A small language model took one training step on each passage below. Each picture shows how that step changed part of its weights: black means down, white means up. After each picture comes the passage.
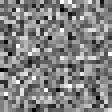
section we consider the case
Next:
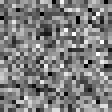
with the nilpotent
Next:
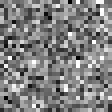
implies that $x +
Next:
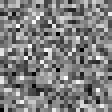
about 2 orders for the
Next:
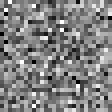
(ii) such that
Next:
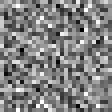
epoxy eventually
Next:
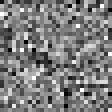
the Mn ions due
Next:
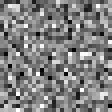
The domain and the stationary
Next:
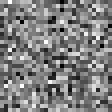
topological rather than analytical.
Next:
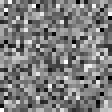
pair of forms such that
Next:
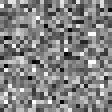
energy shifts caused by
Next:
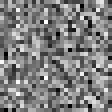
perfectly elastic random
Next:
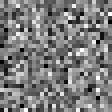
which correspond to the dashed
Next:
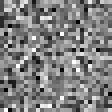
$J$ is a
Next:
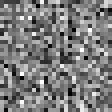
particular, these systems are
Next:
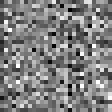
and complexity, particularly due
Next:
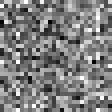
and we can find a
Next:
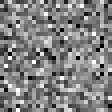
will be better than that
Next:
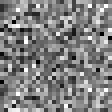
this equation shows up as
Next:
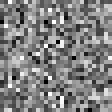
Man': Is
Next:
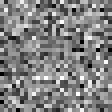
range from $2
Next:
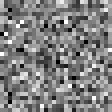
there exist two points
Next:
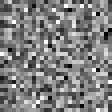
in a more significant signal
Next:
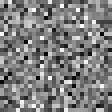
surface $M$, where
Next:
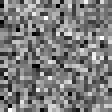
-X$. We focus
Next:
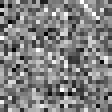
certain Markov process expectations
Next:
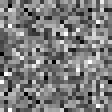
depends analytically upon
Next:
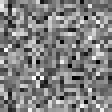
number depending only on
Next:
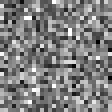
very small values,
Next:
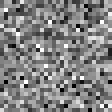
has some properties,
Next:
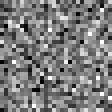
We observe while both choices
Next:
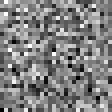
perturbations through the
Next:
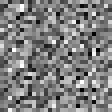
\boxtimes \ldots
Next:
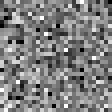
quantum dots where the
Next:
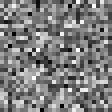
the exact time delay
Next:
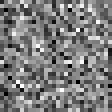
have been made in the
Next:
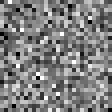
is applicable in particular
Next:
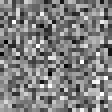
of the stability of
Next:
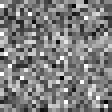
a discussion of plans
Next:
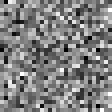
\Big( D
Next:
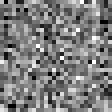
are obtained from a
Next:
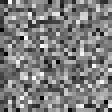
etc.). The identification
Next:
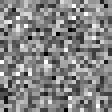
boxes with dashed
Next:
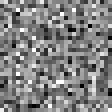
no topological correlations were
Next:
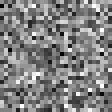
by showing that, given
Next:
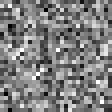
in the inner several
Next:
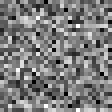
in this case the
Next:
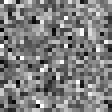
also has been applied in
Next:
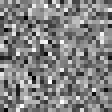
given. Test results
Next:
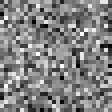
by sophisticated
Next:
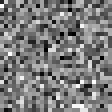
However, many details are
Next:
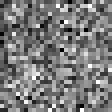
on fractional circular polarization
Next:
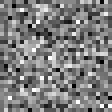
the specified time scales,
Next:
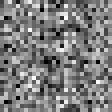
multiplied not with
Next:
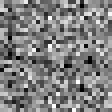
will only prove the first
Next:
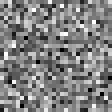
function $f \in
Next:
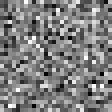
parameters are kept
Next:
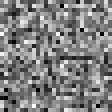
local tissue
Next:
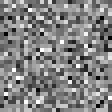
that if $R$
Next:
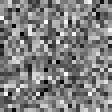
whilst still
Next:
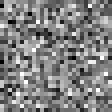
the eigenvalues around a certain
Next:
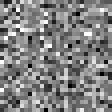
extraction and synthesis
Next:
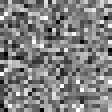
displaying the intensity
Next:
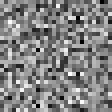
context which is which.)
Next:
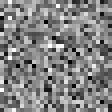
phenomena. In particular,
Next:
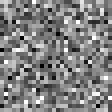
that there exists a unique
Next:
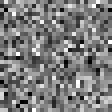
which expresses the event
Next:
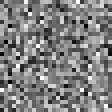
of the gel is
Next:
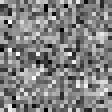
the angular or momentum distributions
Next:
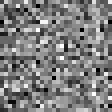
U in this system can
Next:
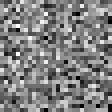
open orbit and its
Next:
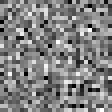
patch predictions. We
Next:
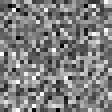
asymmetries for
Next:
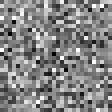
in losses from
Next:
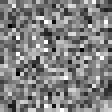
and therefore a crucial
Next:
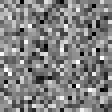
\id \Omega \\
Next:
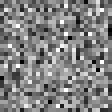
has led to significant
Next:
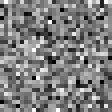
the structure of any central
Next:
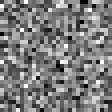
product system of essential
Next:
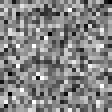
is spanned by
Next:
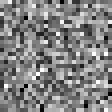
in the future.
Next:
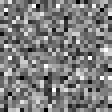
events, such that the
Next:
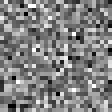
leads to a recurrent
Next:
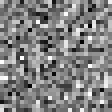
: j \geq
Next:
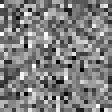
remaining cluster searches.
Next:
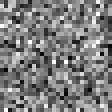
accurate form of the
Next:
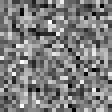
limits the decoherence
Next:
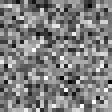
the integrand after the inverse
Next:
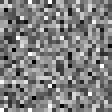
modern climate
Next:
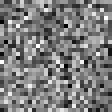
of the FGA
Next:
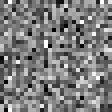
its detachment indicates
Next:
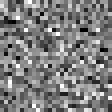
$$\xymatrix{ {\cal
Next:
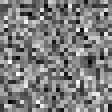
can have the same one
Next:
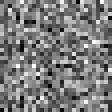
attribute of the
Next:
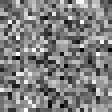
and the boundary between the
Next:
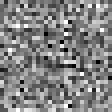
small as long as
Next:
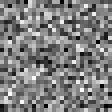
the ONC,
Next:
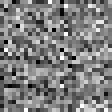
In practical applications, the
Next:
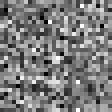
we follow the dynamical
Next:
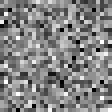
to date, and
